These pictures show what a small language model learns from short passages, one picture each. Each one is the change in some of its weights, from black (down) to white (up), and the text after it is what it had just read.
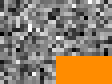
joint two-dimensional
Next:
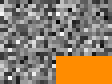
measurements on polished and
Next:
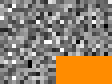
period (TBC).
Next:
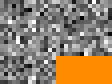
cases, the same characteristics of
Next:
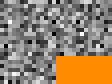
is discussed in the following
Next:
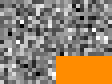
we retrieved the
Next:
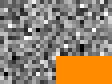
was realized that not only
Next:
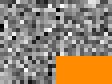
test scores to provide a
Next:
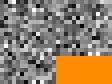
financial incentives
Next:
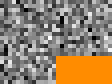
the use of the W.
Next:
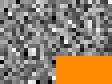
fact, the sampling rate
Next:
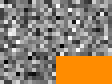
solution to a 25 ml
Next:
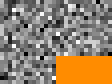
with a sufficiently large
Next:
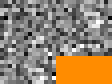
**it is not by
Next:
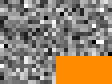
to different competing decay
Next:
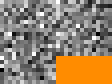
Charles Simpson
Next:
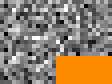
1 if var ==
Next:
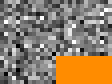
the initial margin is
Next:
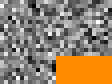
higher than those of beams
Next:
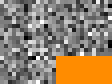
high optical depths,
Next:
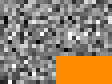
the optimal partition has
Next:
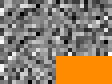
contacts (whose
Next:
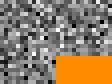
conclude, the 3D
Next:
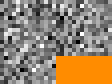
the effect of porous
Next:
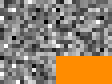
in PWNe
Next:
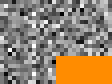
depending on the selected
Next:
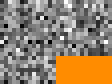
is a technique from the field
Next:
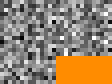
DFI generator
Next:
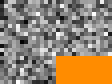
is easier to lead those
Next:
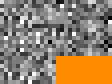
scales the validity of the
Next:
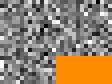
(Festinger and
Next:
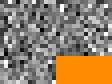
that best reproduce the
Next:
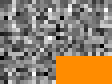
of sight to another
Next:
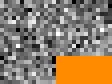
cases. Their biological
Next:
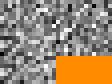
Internal Consistency
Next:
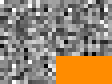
question but then ask me
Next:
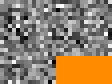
plastic deformation.
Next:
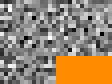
to give margins to
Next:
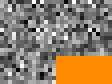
total, 12 pairs of
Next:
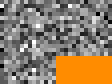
members (green
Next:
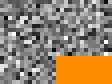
(before the
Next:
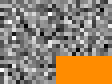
respondents who have been affected
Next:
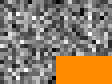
of Social Work,
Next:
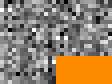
estimates of total masses of
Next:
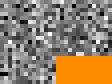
present day, more
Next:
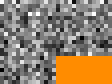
from Nanolab)
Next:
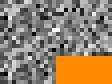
by dividing the observed
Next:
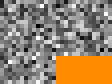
SIWES does not
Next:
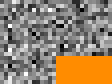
paper we further develop the
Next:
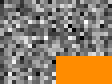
predictable outcomes. The
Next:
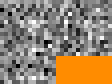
Energy Education in the
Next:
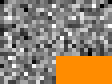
results in a MALA
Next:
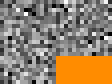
superconductivity reside
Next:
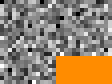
to be done on scaling
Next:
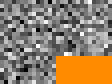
was not useful at all and
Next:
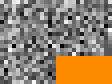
(a) The particle energy
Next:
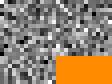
to guarantee
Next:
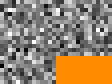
Landsat 8/9
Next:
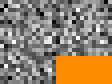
indole acetic acid
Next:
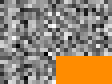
clear impact advantage but were
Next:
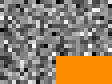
on the border of
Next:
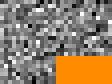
as inserted in a
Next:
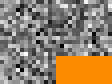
probability distribution fit for the
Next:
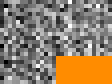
showed, spontaneously
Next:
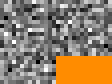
measurement along the transverse direction
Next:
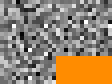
STDR. The minimum
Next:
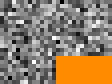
per annum, and
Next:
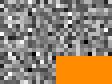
electron gas in a weak magnetic
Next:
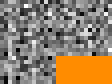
and the research was carried out
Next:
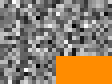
correlated and deep
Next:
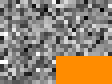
Preservice teachers'
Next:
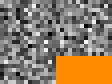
short, fine serration
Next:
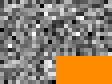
or rank of the
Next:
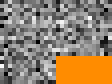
provide to improve the performance of
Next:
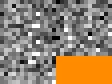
of achievements in the
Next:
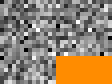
be especially attuned to
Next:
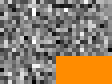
di anfibi e
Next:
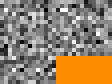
their symptoms are
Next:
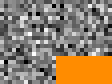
(then the upper level
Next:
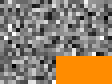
as a result of multiple scattering
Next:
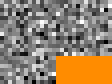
an urgent evaluation
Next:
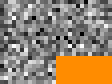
records within a project for
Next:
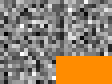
it easy for the
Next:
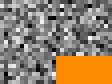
solitons in the derived
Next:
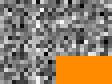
effective tool. Using data
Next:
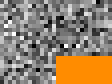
took the participant to
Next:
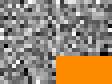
axes parallel to {\it
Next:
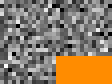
as a background arc.
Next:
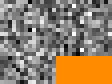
prevalence of primary
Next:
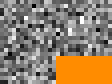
steps in this process because,
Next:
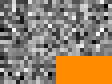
involvement has been
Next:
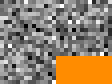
border of Poland.
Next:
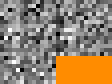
the historic port
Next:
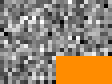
this sustainable alternative is
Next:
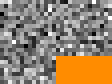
refluxed in
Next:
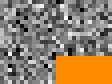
results and industrial
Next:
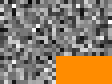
based on matrix scanning
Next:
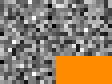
starting point for our imaging
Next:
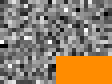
is characterized by an
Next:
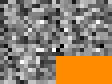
in the variety of
